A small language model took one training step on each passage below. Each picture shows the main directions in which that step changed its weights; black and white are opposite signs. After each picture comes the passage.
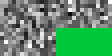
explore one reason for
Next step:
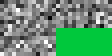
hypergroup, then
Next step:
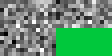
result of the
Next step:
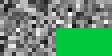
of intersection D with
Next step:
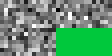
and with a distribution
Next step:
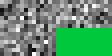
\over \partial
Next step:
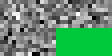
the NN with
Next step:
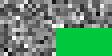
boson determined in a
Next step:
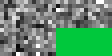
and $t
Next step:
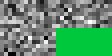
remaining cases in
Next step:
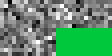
variations. In the
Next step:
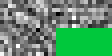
between 0 and 1
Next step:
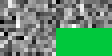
line search, and
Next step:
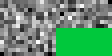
results for the problems
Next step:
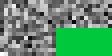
per unit cell in
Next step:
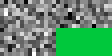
physical parameters with
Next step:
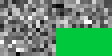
fields at the
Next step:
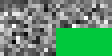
The presence of
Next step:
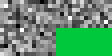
sensor located at
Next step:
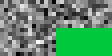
considered. In the
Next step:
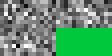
of rented
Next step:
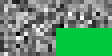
in Hilbert space rather
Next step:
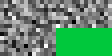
while the leading edge
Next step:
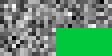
dimension $r$
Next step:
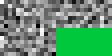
figures are
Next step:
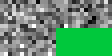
the Pauli spectrum
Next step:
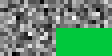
strongly developed by
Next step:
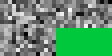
the probability of
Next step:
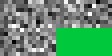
To make the
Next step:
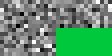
this fact). This
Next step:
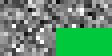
This is important to
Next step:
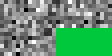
is possible to write
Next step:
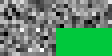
standard deviation of the
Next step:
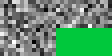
in the same interval
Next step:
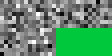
these regions is larger
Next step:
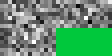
the optimization of the
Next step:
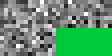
is sharp as demonstrated
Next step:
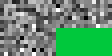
for a typical test
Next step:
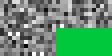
in which no previously
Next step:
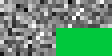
where $G$
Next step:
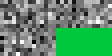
we need to
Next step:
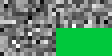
is odd then
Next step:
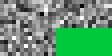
again be computed in
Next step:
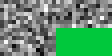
be an orthogonal
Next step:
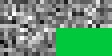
the decay rate is
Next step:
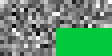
FD was carried
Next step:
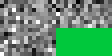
correlation $\phi$
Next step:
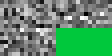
shows how the temperature
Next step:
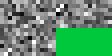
the measurement of other
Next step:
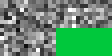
ground and first
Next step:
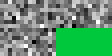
we evaluate numerically using
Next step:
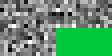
To be more
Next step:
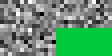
closed. From these
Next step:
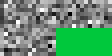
check the condition.
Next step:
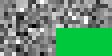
$\Delta t$,
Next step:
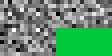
mm along the
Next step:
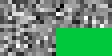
the bulk via
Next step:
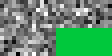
was found to improve
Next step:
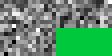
The remaining areas
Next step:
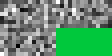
normalization do not change
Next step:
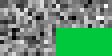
primary metric for
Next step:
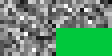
of angular momentum when
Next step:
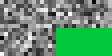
representing the measured data
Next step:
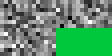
the above action.
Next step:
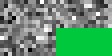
polarized emission, as
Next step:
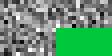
structures because all the
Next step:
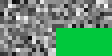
due to final state
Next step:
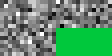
We denote by
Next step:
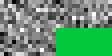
when the oscillators
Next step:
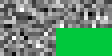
on both sides of
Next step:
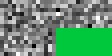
the second column,
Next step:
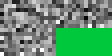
for fixed number of
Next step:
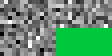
upper bound is
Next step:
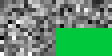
route to frequency
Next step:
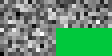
Since integrals over the
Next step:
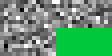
min}$ do not
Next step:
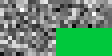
$A$. This
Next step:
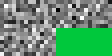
are all hyperbolic fixed
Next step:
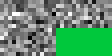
For the core region
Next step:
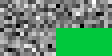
this, we can
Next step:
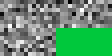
2. Since at
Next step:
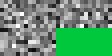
this means it is
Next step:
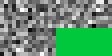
degree $p$,
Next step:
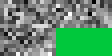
and the current which
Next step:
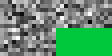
the search for new
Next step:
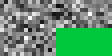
In other words,
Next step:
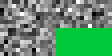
a stable process with
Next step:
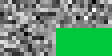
the following equations:
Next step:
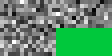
is the function introduced
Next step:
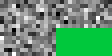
complex upper half
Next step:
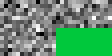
V(\Omega )$
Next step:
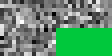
the two-center
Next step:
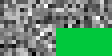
\infty)$ is
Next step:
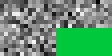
The seeming
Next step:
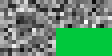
to zero.
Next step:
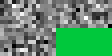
a calm
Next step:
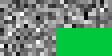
this case, about
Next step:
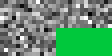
Let us note that
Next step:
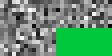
for Research in
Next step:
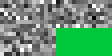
jets measured at
